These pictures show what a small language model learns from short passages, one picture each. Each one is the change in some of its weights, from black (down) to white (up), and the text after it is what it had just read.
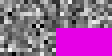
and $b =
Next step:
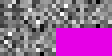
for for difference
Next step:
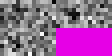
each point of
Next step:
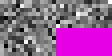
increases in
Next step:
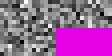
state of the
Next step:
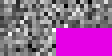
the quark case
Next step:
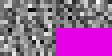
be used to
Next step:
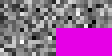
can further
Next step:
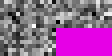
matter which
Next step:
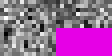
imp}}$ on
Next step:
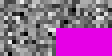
Hint: Let
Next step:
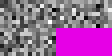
Bound on the
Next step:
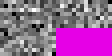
are sufficient.
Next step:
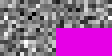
decrease as
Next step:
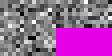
whose real
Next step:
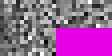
the weak
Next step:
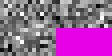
terms, it is
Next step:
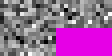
number of signal
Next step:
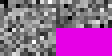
independent. Since
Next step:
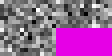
local homomorphism
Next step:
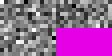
does not act
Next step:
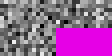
Hence, we
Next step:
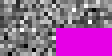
the dependence of
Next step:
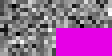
associated component.
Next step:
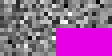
the columns
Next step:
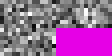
$x$ of
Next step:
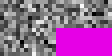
phase space of the
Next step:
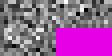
constructed two
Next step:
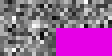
pair approximations
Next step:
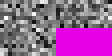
help us
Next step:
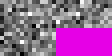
$ has a form
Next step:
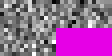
are the mean and
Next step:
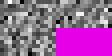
open set
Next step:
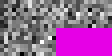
follow closely
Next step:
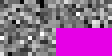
triangle is
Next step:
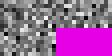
of the wave function
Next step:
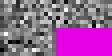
the last
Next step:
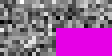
different (see,
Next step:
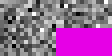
be understood
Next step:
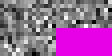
of module
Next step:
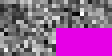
given in the
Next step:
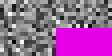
following formula:
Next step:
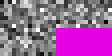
The primary
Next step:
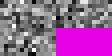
most efficient
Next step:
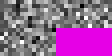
modes can be
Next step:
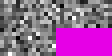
the proposed
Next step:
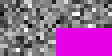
have a model that
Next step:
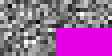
as well as a
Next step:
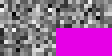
and there exists a
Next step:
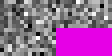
in $\cal
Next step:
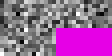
stability problem of
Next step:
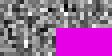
Prior to
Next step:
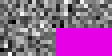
above, we have
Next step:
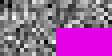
determining the
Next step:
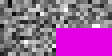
as a kind
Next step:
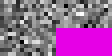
the exponential
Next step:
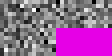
formula and the
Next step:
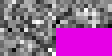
by $F$
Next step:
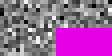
prove $(a)
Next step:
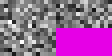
can yield
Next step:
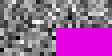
by solving a
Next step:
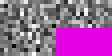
X$, that
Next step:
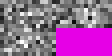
$y$ is
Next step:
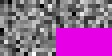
static and
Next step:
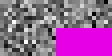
magnetic field in this
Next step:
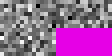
limit is exactly
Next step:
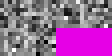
loss of
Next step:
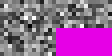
velocity of
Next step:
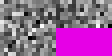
we suppose that
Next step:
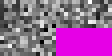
we only need to
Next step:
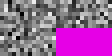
the critical
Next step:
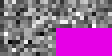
and lay
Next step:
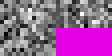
in $H$
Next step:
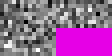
assumed to be
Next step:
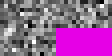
important to
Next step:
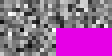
latter case the
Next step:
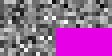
which ends with
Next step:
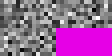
the normalized
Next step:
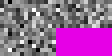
is to express
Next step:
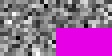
enables one
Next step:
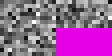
each $\upsilon
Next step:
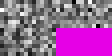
recent results on
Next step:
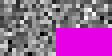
the types
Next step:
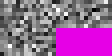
the results of our
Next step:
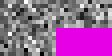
distribution for example.
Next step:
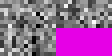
for finding the
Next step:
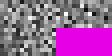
the reputation
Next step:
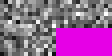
often use
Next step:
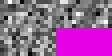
open subset
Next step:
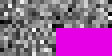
5c, the
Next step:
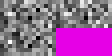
approach into our
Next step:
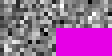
the authors
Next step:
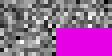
of a solution
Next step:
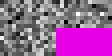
is merely
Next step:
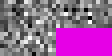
in position 1
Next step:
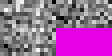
its operation
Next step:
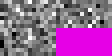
corresponding left
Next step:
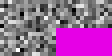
While the
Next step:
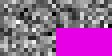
of Turing
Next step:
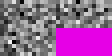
Physics {\bf
